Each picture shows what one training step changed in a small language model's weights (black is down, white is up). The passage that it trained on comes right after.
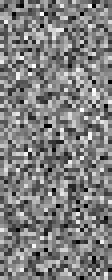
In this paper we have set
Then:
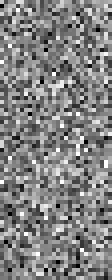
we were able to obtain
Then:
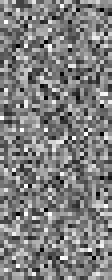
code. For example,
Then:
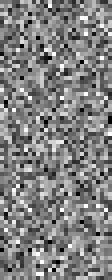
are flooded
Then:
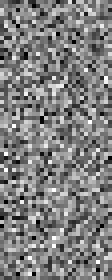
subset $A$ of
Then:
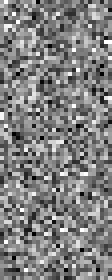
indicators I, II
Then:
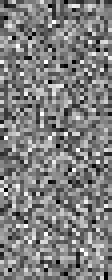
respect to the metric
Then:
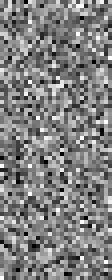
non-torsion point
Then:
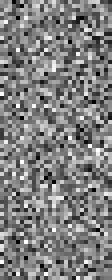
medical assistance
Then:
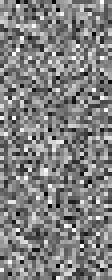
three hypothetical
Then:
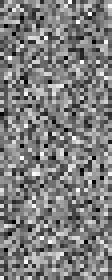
Kong (CRF
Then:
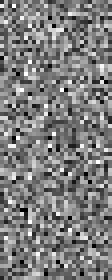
three equation and constraint
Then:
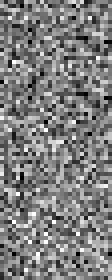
modifications for the
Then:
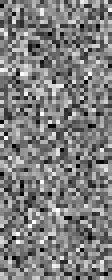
of such metrics;
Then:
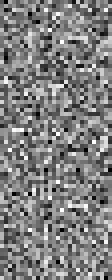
just a single
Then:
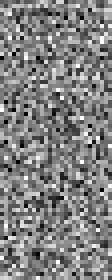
then $s$ rational
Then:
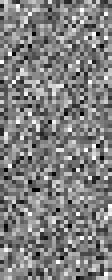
considering not just
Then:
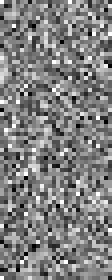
rate of 1e-3
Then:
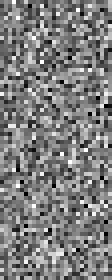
p \to V V j
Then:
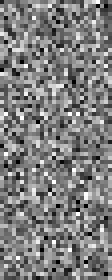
Then we get an elementary
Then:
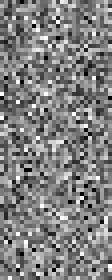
main goal is to develop
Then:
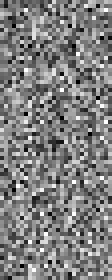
outlined above, the
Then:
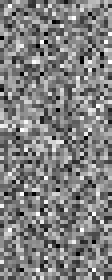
of Congressman
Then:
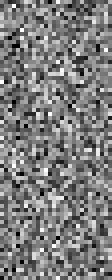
It tackles hate
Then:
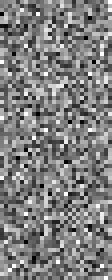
the AFM ground
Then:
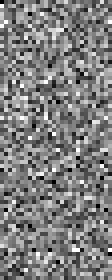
when grouped according to
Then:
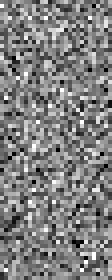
the function $\sigma$:
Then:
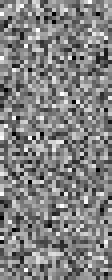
peak intensity
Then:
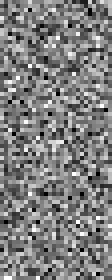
known standard, such as
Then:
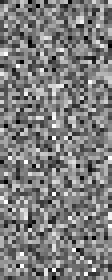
The solid line is a
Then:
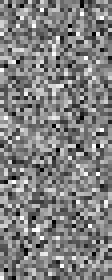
et posons $Q
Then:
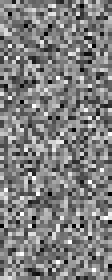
Earth does not
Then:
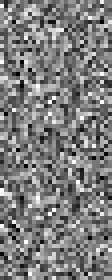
as for instance:
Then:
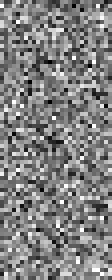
that this makes
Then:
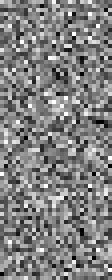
the acoustic mode
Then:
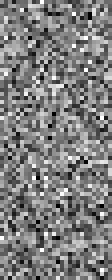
identify the key parameters
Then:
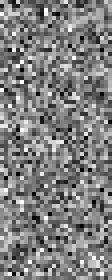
of parameters per layer
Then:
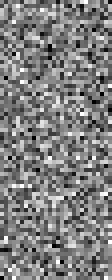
around quasars
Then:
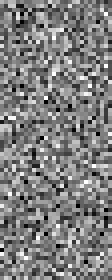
2020), provides strong
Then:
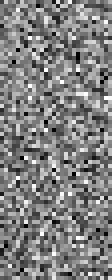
modules use different
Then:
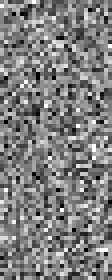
bug status can
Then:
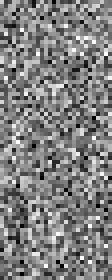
and progress of the
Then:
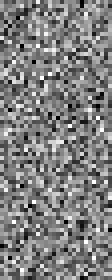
Laboratory of
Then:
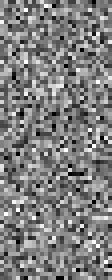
11. Recall
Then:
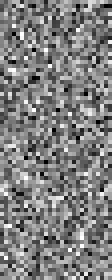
overlapping B-
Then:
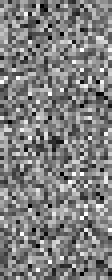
its unique morphological
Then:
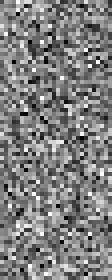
acts linearly on the
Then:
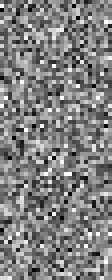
be used to build
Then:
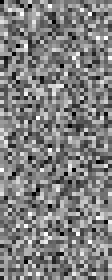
other operator while the
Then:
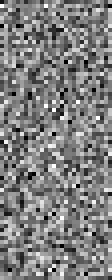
than before and
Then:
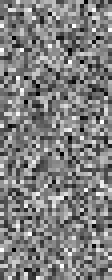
care workers in general
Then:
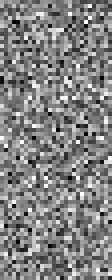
gradient in the
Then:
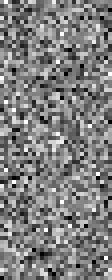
corresponding $p$-values
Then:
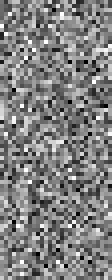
and angles.
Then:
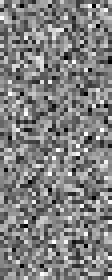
We clearly have
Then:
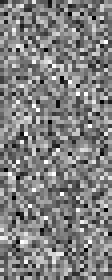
of unramified
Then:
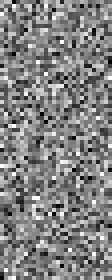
was about $1\%$
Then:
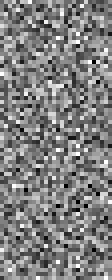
We also present a very
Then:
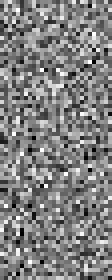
Institute for
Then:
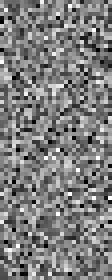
infection, cause
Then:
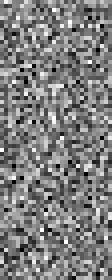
Graz), and
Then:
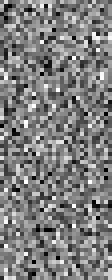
i_{kj}$. Since
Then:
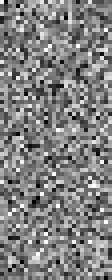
with the majority
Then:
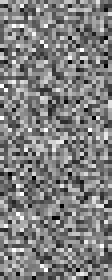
the nanoscale
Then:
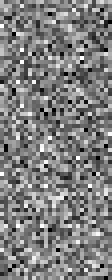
the ancestral
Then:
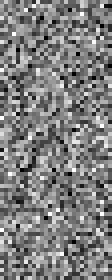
3 object shapes
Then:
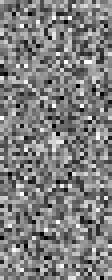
Canine Bark
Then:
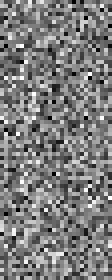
and 2. In fact,
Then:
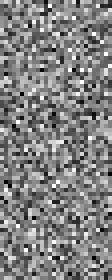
The article is
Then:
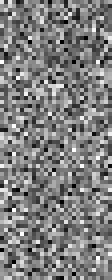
that requires fast
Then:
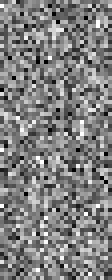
Combining the two
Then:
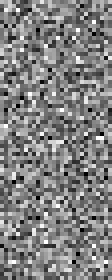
attitude and the
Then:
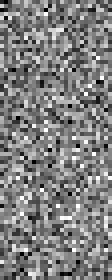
order to understand the
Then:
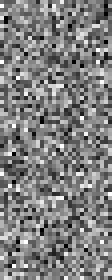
that of alternative
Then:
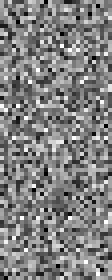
elliptic curve
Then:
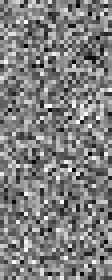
All data collected
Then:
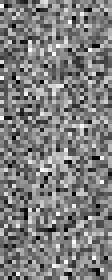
direction particular results are
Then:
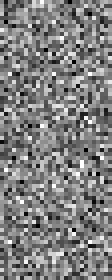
restore wave functions
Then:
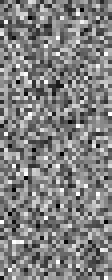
to a 1 ns
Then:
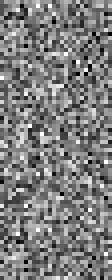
support. According to
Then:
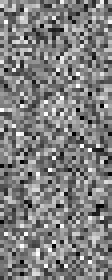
and it is generalized for
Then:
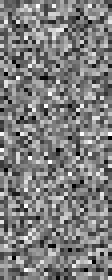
would be required, as
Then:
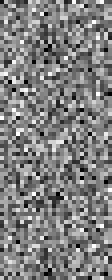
this vortex has a
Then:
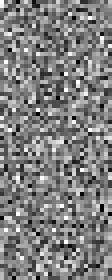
remove grains
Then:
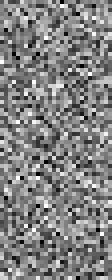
genes such as
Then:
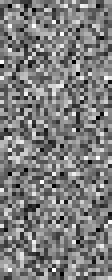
be measured, I
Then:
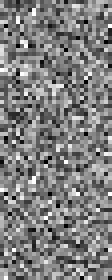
of the multiplicative group
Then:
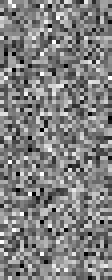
When people are
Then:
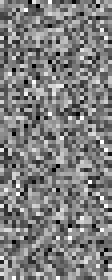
Mobile No
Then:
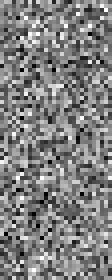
Red symbols correspond
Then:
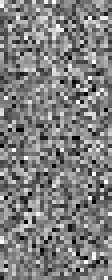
&&\delta\rho -
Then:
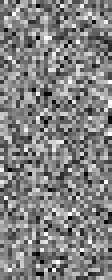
are the entries
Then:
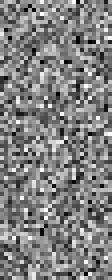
cancellation of the
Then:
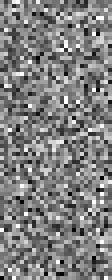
recall a result that
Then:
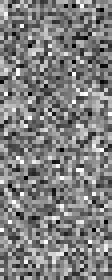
the kagome net
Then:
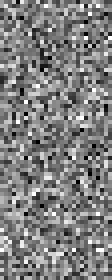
inversion, \[
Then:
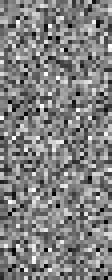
consider the following integral
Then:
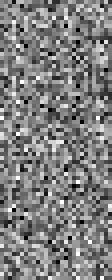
that have ruined
